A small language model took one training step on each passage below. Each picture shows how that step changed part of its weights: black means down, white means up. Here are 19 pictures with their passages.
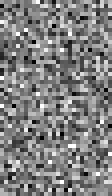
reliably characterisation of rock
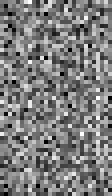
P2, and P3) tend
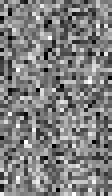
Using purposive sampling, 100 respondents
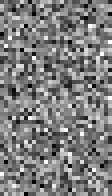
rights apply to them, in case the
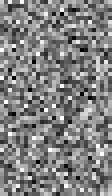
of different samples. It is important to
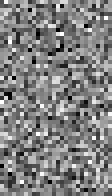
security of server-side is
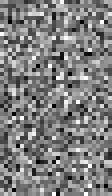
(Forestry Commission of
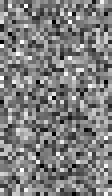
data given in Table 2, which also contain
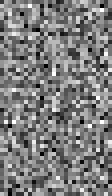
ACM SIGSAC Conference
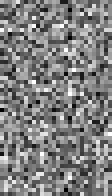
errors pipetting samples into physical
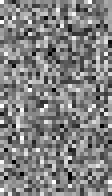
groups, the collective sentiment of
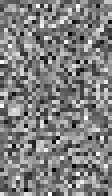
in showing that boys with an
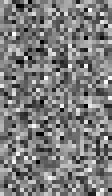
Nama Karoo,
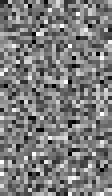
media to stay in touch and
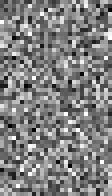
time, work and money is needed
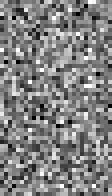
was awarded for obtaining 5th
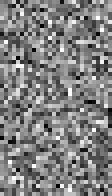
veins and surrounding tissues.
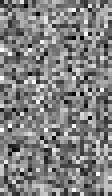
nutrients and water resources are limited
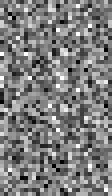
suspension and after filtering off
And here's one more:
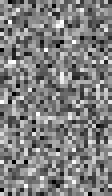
and diagnosis of COVID-19.
